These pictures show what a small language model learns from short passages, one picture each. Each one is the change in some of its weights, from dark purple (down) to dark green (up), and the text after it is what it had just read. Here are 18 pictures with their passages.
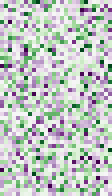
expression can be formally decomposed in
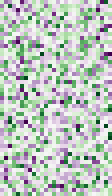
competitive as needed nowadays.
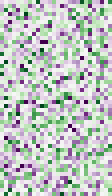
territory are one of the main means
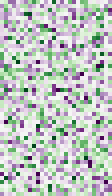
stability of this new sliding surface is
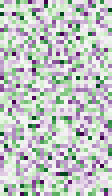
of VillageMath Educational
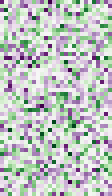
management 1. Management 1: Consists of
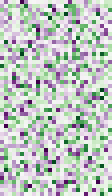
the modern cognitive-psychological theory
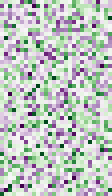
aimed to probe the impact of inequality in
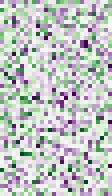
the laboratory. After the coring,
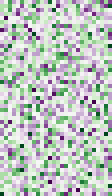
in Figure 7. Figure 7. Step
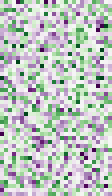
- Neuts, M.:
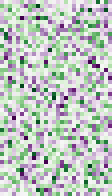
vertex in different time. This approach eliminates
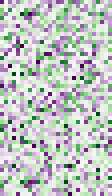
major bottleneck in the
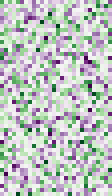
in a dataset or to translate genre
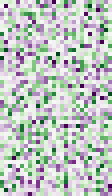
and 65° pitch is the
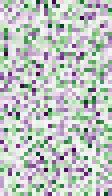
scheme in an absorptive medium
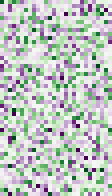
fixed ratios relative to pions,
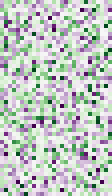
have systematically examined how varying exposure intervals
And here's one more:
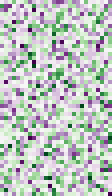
Ref.~\cite{kaplan} sets robust
